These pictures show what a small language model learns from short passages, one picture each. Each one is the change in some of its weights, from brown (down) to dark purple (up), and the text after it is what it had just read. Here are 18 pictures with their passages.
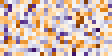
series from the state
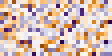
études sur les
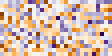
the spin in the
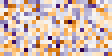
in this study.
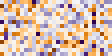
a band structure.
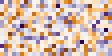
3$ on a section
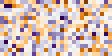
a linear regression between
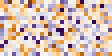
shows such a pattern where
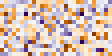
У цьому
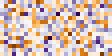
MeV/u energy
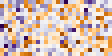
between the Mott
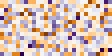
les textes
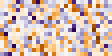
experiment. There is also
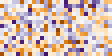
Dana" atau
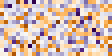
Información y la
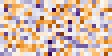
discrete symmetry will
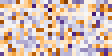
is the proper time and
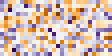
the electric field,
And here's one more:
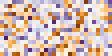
funding from the
